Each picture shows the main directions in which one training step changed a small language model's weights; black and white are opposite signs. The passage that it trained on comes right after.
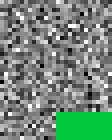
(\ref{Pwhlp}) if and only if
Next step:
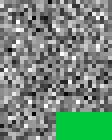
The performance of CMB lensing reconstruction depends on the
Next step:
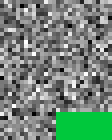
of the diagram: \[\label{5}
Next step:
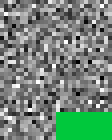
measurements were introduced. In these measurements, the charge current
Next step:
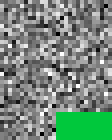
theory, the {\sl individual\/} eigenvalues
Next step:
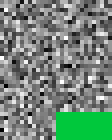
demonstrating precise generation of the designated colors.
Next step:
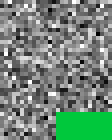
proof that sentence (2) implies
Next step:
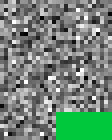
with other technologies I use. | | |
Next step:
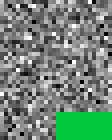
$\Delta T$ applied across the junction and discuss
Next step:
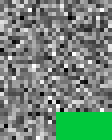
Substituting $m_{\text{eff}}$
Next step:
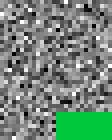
study. {}For the sake of self sufficiency
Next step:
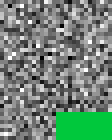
kinetic equation \eqref{5}. Value of
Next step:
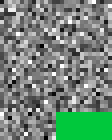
over $\Bbb F_p[t]$ into
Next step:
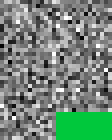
to the production of polarised hadrons is as important
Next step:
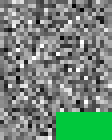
it is not needed to define polynomials. Indeed the
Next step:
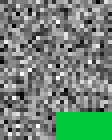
and Ioannis Lestas}
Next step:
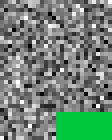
angular scale, and to measure its astrometric position
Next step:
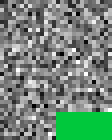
total number of sky points by truncating the
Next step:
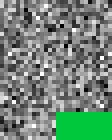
is only meaningful in a perturbative sense, that
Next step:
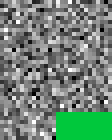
F & Programming \& algorithm core & E &
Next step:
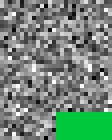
(which also means that $\rho_{\rm
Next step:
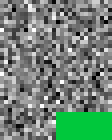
of the flow, and are plotted for $\cal
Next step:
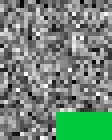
necessary and sufficient that $\abs{x}$ is
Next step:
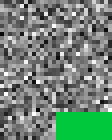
$C_v, C_w$ are the
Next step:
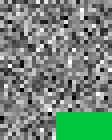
to additional heating, faster slow-down at
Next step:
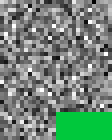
portion of basic strategy (ignoring soft
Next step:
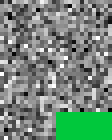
and the mass range for which the distribution function is not
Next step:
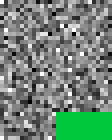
$j$ with the following properties (for each
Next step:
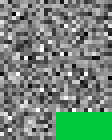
with well defined angular momentum $m\hbar$.
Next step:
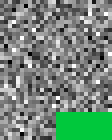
hydromagnetic forces might add or remove energy and
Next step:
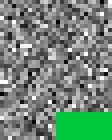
colors for each emotion (see text for
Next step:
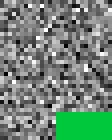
would be at risk if a plaintiff could
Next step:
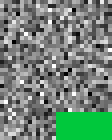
For the corresponding coordinates and bases, see
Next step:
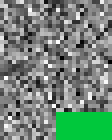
Split-Bernstein approximation will be studied.
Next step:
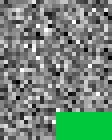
to the actual Pareto set and coverage of
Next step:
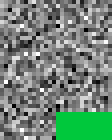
$T: \mathcal{M} \to
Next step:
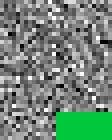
to solving Graph Isomorphism in the class of
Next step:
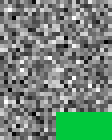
from spin-orbit entangled $j$
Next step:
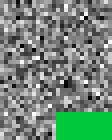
J$, we have $$E_n \ge\
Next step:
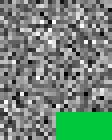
to write down, we only show the results in
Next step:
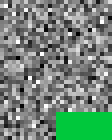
of the sample. The complex-valued wavefield
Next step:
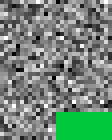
cocompact lattice which contains as a subgroup a
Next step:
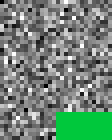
Electrical Engineering, Indian Institute of Technology
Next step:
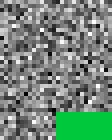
inversion efficiency and robustness against cycle skipping
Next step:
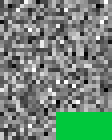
\begin{displaymath} \phi\Big(
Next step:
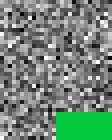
tail vulnerability, revealing that higher leverage
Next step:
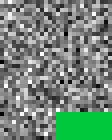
the Einstein equations linking the curvature of the spacetime to its
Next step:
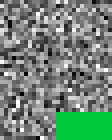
the power singularities at the extremities
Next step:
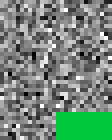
results from the 3D printed modular stents
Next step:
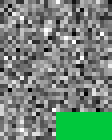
supported in part by funds from the National Science Foundation
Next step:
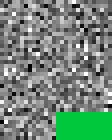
parameter. Throughout this paper we use normal
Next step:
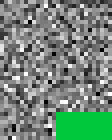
Their work reimagines hypertext not just
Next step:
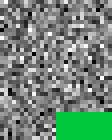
in two limiting cases: \begin{eqnarray}
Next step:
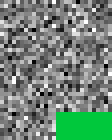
on the other hand, there are many claims that
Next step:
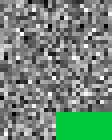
que la distance ${\bf r} - {\bf
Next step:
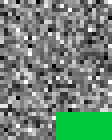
of unreduced fields, a variation of a field
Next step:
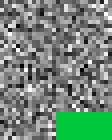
to arithmetic progressions. For related
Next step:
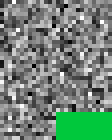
exactly \cite{Farago}.
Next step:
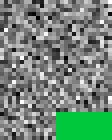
velocity ${\bf u}$. Finally, the positions of the
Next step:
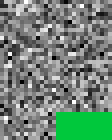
and Semiparametric Time Series
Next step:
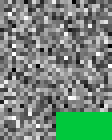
of the mass that ends up in the
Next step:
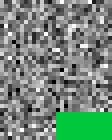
$X$ as \begin{align}
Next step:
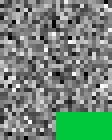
study the influence of $t'$ for the interaction
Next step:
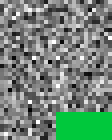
and unfaltering support have been most
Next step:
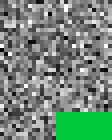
a closed oriented manifold $M$. In their
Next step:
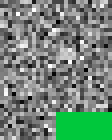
PAGAN annotation platform.
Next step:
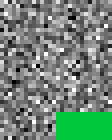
nor the limit object~$\rho_0$. We treat
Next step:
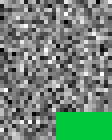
of the conditions for no ghosts and no
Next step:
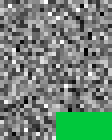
work and for very helpful discussions. The
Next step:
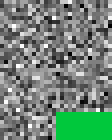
(right panel) compared to CMS data
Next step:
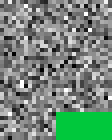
by 1%, and the monthly
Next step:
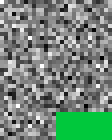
between the point-contact electrode and
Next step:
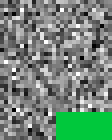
the eye does not easily distinguish between them.
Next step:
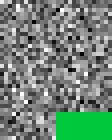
break up leading to deconfined quarks and
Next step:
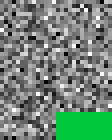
dielectric layer, and $\gamma_{la}$ is
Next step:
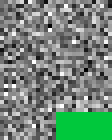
speed across the bridge to drop at low ant
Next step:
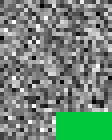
ultimate goal of developing ML parameterizations is to
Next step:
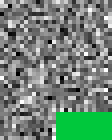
variables ($\Delta E$, $M_{\rm
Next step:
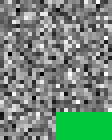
x),\end{aligned}$$ with $N_n
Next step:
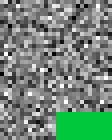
general type for $n\ge 6$.
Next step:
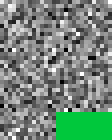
\newcommand\td{{\widetilde d}}
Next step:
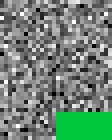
$P(\theta \in I, F >
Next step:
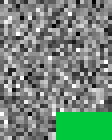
might also happen that $F_1 \ne
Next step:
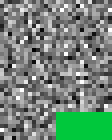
of Chile. A. T.acknowledges
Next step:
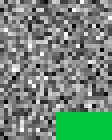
incomplete sum is bounded by Hasse and
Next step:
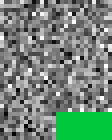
$\lmb\, g$ is balanced for some
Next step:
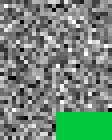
both the original issue statement and the initial draft
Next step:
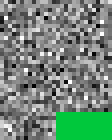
of dimensions. Such a feature would be fairly
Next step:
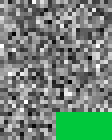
the initial values for SCA based algorithms, such as
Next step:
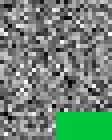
short flight duration and the characteristics of the
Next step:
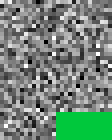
the fields is governed by the quartic
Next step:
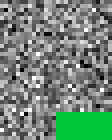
the cluster method for consecutive patterns.
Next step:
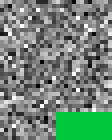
and $p$, we know that the tree
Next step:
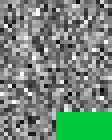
in order to clarify the situation in more
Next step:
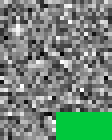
points one must solve the equation \begin{equation}
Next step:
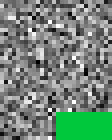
corresponding to the eigenvalue 0 (which we take to be
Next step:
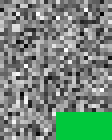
wakefield. The trapped charge due to this second
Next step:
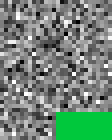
expected for Bernal-stacked bilayer
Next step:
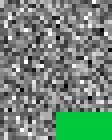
\in \omega} T_n$ and let
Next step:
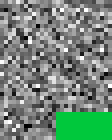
This study aims to quantitatively analyze which factors
